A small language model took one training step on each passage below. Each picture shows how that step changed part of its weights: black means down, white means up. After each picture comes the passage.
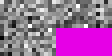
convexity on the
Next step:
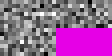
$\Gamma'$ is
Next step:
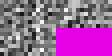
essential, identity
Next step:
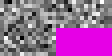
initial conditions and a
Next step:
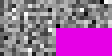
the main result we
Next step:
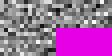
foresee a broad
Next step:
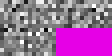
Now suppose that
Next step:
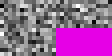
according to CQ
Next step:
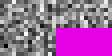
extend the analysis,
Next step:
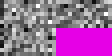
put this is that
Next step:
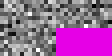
be a variety
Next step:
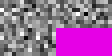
in ICI
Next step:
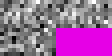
Which persons
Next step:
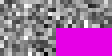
magnitude prediction in
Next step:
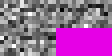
with immersive
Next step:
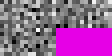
$X$. Then
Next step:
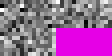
and thinnest
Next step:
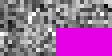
key to speaking
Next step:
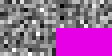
agricultural products:
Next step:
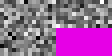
main curvatures
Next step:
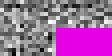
L. Di
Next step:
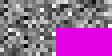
far too often is
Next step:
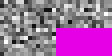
A quasi-proper
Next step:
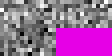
In the case of
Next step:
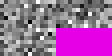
global set, the
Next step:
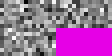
also make our
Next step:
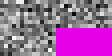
Part of it
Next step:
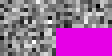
shift to the
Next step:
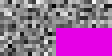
submanifold of
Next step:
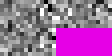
exponents ($p
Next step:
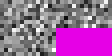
closed under adding any
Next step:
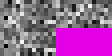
mpol x1
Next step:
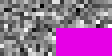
$\Psi$ is
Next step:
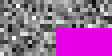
any kind of plant
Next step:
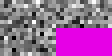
emergency conditions which
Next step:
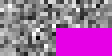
result that goes back
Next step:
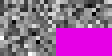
which is in
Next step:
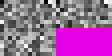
we find that
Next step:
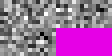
(to protect
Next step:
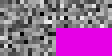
banks of the
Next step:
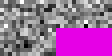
Significant relationship in
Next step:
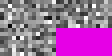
work schedule that
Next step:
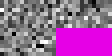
of both primal
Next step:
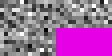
to increase the effectiveness
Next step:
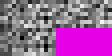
lower than the mean
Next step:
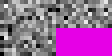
exactly all the distinct
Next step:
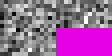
possible to determine the
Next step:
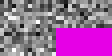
a density field.
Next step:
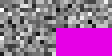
by the FMM
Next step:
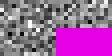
as the composition of
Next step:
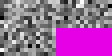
certain values are
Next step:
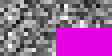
proposed form for every
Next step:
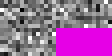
and share information to
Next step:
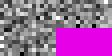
until the required sample
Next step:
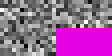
and a lower number
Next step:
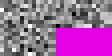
by set-valued
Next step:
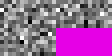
local comparion
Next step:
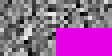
elements of any diagonal
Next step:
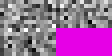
projecting the
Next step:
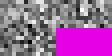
High dimensional data,
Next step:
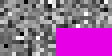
will be determined,
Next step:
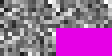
we can use
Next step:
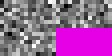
we have $$
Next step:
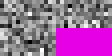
be a factor
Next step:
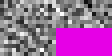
them in their
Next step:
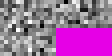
6th Conference
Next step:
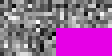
a linear space of
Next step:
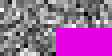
upper bound for the
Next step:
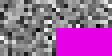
social media accounts
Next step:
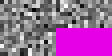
$M$ be
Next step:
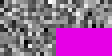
we calculate that
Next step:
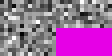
a blocking probability
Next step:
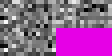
flip angle
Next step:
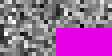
his/her role
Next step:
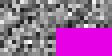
colony on
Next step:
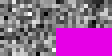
- \beta
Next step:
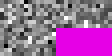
special education as a
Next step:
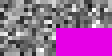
social good, and
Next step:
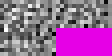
the Spectral
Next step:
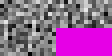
specimens of 546
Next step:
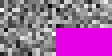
of the controlled
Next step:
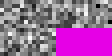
for customers to find
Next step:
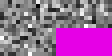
base blocks in
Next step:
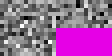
induces a commutative square
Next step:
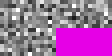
over the lifetime
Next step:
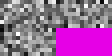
assume that each
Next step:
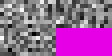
further denote by
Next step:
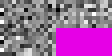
have defined the
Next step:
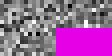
known as gas
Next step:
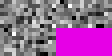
affect stock market returns
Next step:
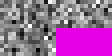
formula further using equation
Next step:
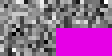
However, we have
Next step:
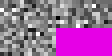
in the next section
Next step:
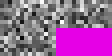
periods and respective
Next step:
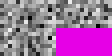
carrying the
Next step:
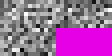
the Head of
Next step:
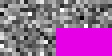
development and restoring
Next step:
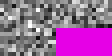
as an equilibrium chemical
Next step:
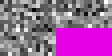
$y$ is
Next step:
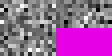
had to make a
